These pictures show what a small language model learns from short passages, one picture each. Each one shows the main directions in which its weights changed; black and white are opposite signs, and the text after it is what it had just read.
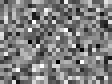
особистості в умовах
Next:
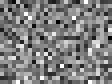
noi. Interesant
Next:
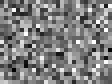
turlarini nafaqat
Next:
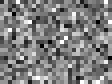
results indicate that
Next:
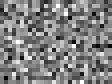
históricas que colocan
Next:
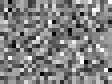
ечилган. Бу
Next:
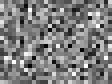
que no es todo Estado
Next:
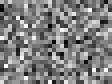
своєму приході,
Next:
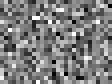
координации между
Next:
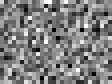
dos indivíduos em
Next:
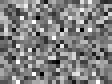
kan moeilijk
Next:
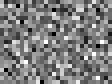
gemelos. -
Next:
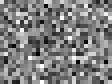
inti, serta usaha
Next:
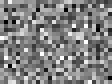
новых образовательных технологий
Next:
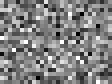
kannst du dir
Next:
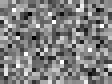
por Manuel Atienza
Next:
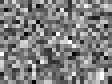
im Sinne einer
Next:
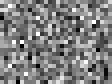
- mehnatga,
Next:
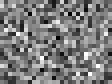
devem promover o
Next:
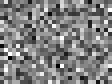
курс фізики
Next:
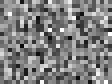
haben, die diese
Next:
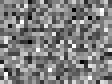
para a modernização
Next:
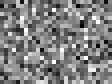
sabe expresarse,
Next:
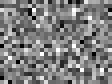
Perubahan utama
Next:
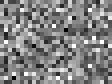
lainnya yang sejalan
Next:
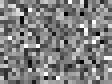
do aumento dos processos
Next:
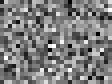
ist das Erlernen
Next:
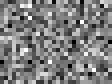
exception données
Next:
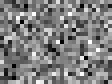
da união a autoridade
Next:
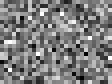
enfoque comunicativo y
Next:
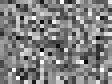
par la littérature
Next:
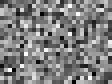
va o'rnatilgan
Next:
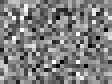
del significado que los demás
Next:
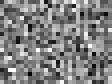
de a feri eul de
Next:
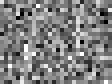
Pijl, S.
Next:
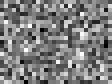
taklif, fikrlar
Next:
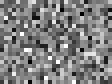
частными историями
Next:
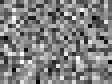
Wandaogo, A.
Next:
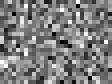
para saber de qué
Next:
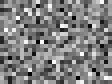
Weg zur Errichtung
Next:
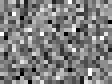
representan la acción de
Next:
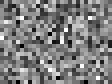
ranking. A concepção
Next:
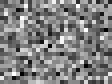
artigo 3º,
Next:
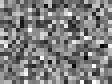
that judicial precedents
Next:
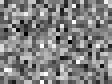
olish usullari bilan
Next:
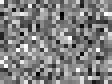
kuzatish mumkin. Bu
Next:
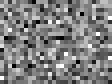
приведена на
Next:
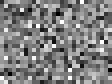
rivojlantirish davlat va xususiy
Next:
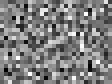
en esta solicitud
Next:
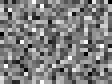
у 19 пациентов
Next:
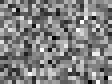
o tratamento com 75%
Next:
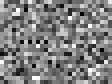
O gerador χ_7
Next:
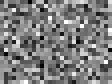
o‘rin tutadi.
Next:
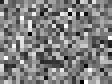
la nécessité de
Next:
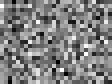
zich op zeer
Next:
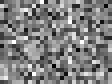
Rahaman et Mir
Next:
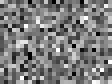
L'obiettivo è
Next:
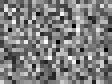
mejor precisión
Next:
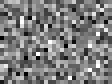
superiores al 50%
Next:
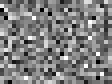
в нелинейной
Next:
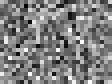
Já a segunda e
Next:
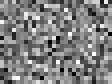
для автономных
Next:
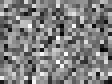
bilan raqobat qila
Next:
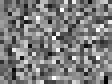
niet groot zijn
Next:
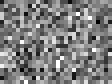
hingga selesai.
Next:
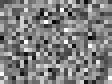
encuentra en un
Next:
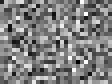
Kazoqov R.
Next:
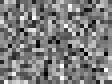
виходять за межі
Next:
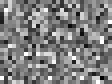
"Metodik mahorat
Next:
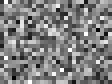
development of electronic
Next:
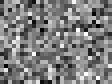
Москва, 29
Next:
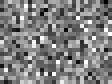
en el terreno de la
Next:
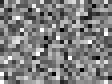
N. T. et al.
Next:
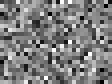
República Federativa
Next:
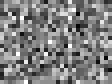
del país, tomando en
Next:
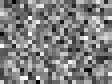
AND UZBEK
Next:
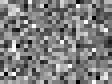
mundo, o crescimento
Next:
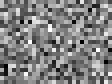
Chemcollective se
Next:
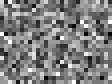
the Taraz regional
